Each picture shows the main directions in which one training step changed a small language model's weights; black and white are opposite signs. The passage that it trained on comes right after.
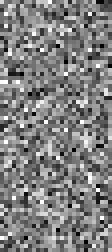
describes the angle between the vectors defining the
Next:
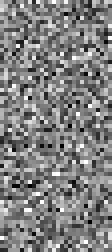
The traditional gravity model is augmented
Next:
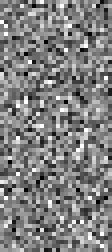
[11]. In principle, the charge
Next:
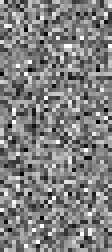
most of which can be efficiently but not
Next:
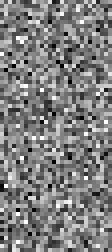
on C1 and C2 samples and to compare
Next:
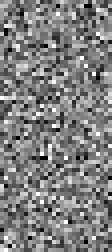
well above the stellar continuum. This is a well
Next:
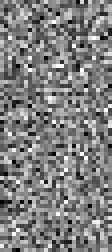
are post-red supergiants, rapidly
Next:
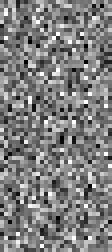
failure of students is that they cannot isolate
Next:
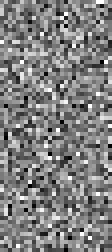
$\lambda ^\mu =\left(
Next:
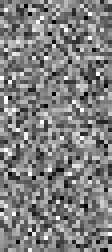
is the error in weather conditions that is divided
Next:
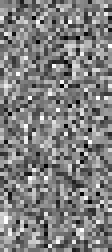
of fibrin meshwork of
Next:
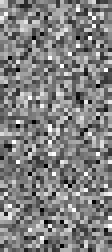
3-body process $F \rightarrow \bar f
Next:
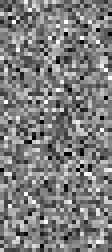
\date{Accepted XXX.
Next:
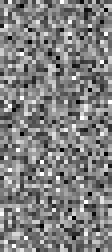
family size, site of delivery, and
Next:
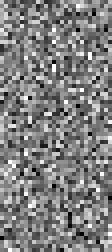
two types of pulp for each sample (entire
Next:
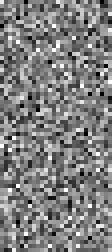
medical treatments, etc. downfall
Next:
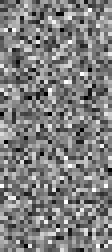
and astrophysics department , University of
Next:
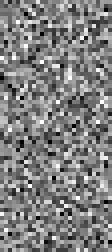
attention as women and been largely neglected
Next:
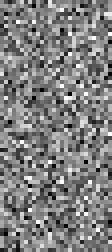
genetic and biochemical profile. The
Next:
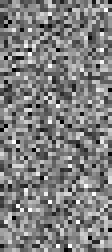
Figure 3: Comparison between Sagres
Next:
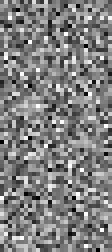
Mastering General Management Developed
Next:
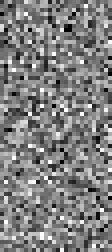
trust in the apps.¹⁰
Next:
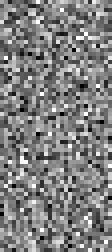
in all except of 1). In 2016 Aya
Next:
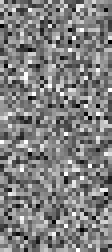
on average). In addition, it becomes extreme
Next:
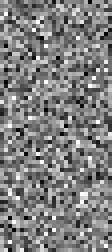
of their SFR, while haloes
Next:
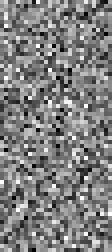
the present conference is devoted. We
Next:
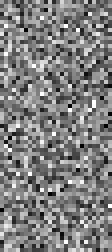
can be made later in the year, when the
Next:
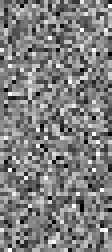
were observed when KNO_3 ,
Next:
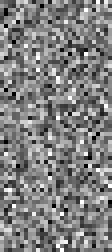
sources, incident pump pulse powers
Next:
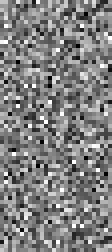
the less correlated YUV color model and
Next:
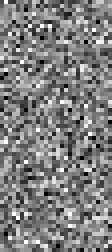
to the robotic structure and placed
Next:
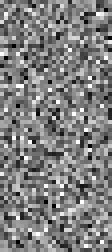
about the detectors, the selection criteria and the
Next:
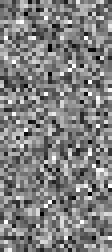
reason for selecting O over P1 was the consistent
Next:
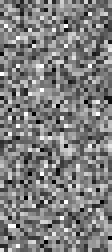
can be written for electron too. In addition,
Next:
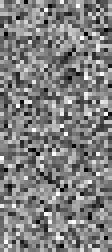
history data and the growth history of structure
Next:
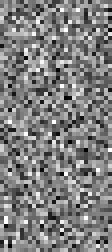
of which 30 were dairy farms, and
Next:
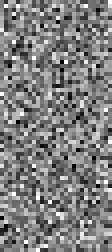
behavior of the finished parts. The tensile
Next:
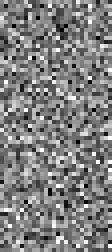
asymptotic power law behavior holds for
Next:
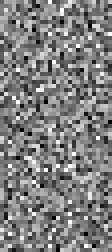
(RFG) with relativistic
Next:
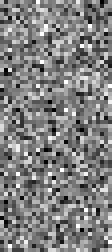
nearest neighbor hopping,
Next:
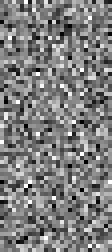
Cycle HTC High Throughput
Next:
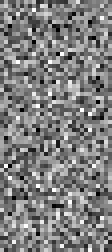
religious group in question: – Yes
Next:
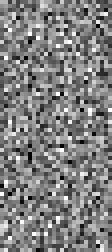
angle of twist per unit length, $\omega
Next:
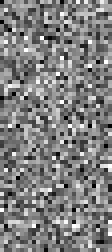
least degree of discomfort for the patients.
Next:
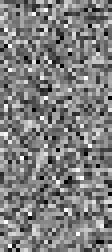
A Function of X-ray and NIR
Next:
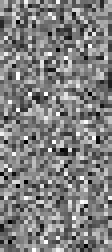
\end{tabular} \end{table*}
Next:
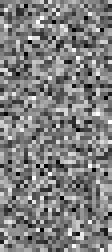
is a significant difference between male and female consumers with
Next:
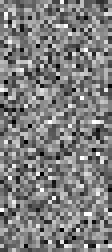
term can be subsequently taken into account as
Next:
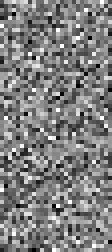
cluster's mass, radial velocity, and
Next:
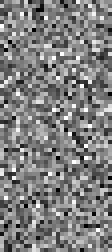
application that the students could identify with. Applied
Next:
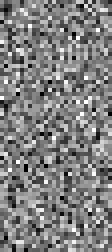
by providing information. It can be defined as a
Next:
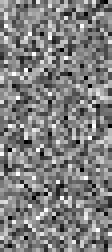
the curves are rescaled to allow for a better
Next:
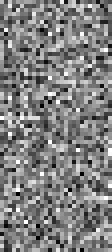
presence, strengths, and gaps, with the
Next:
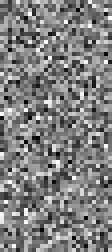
of S0s have not experienced
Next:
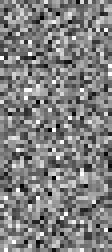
are located in actual locations, and the
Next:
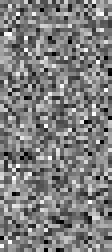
to efficiently find optimal portfolio
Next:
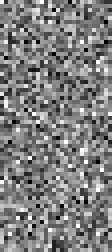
adjust the experimental outcome [65,66].
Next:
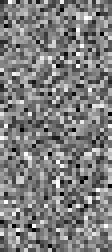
a protostellar cluster with on going star
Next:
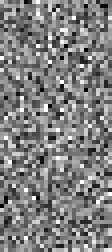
feedback affects the degree of the perceived
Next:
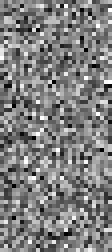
placed in redshift), until
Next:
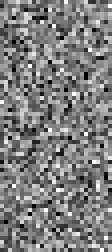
re-distribution of presumed LOC
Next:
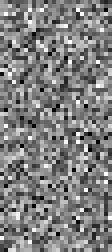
state equation (analysis of dynamic behavior can
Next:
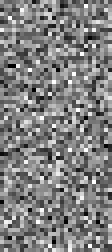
also increase for all cases. This is also as expected
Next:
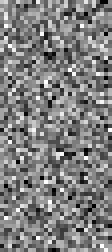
the impact of blockage and introduced the idea of
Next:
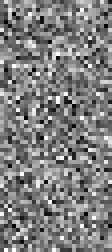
same as last week's. Accordingly, components
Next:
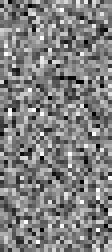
the most immediate effects of stigma in
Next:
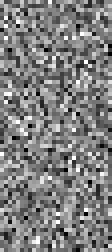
mentioning, though, that there are some
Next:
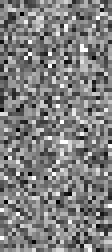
in \emph{2012 Fourth International
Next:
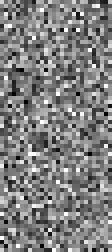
transport should be linked to water-polymer
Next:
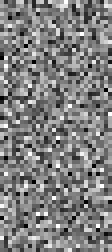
Jian's model [27]. The model was
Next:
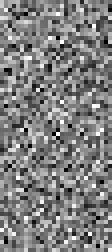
and L-glucuronic acid.
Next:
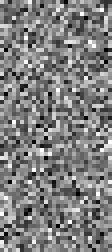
or indeterminate foetal
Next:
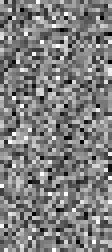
easily. Encouraging collaborative and
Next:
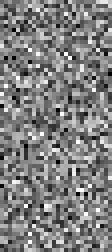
$t_{\rm Gyr}$ the younger or
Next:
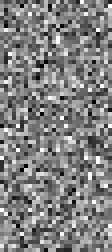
were conducted involving cross functional teams to test the
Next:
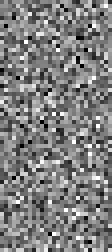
been done in order to identify AdS spaces as
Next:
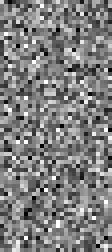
high temperatures, hydrothermal treatment of GO
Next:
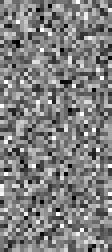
relevant actors. This enabled a
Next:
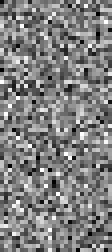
sensitive to the $Z_3$ sector above
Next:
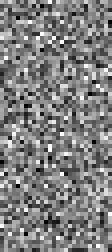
and Sociodemographic Factors
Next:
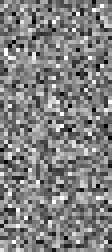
raft of guides and, in some
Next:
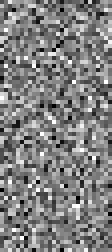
in these situations. Then, the contour
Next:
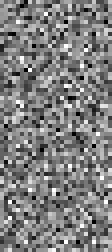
number of ledgers to notarize.
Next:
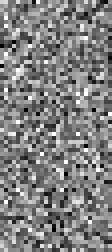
the two-dimensional 2D shell structures in
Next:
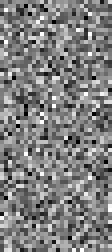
is the closest centroid to x ,
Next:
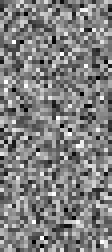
best compilation of the data. We have two
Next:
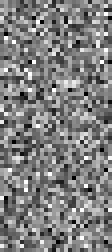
of the gauge fields present during the inflationary stage
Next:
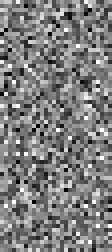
and the total data quantity was 1800
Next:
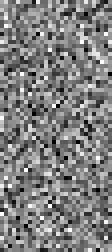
the path of tourism development could be
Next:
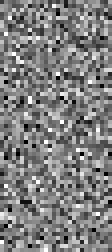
utilization of UMAP effectively categorized
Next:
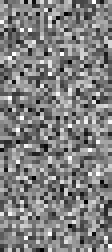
FQHE and the butterfly
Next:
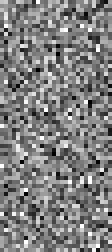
the vicissitudes of the financial sector
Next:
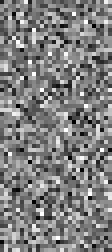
signals are concatenated to 1024 dimensions
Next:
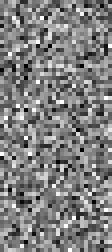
positions using long-short term memory
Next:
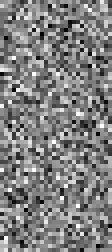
provided by providing habitat for other
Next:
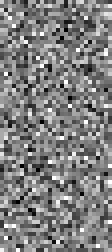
one is able to factorize gigantic
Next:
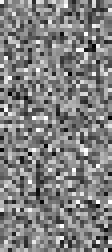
Through the numerical simulations of the density profiles and
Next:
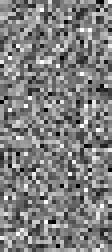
material delivery 0.72 0.7
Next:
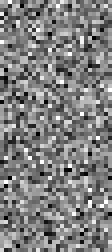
Quinine Ciprofloxacin
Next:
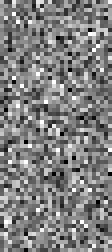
kW limit), the converter in the EV
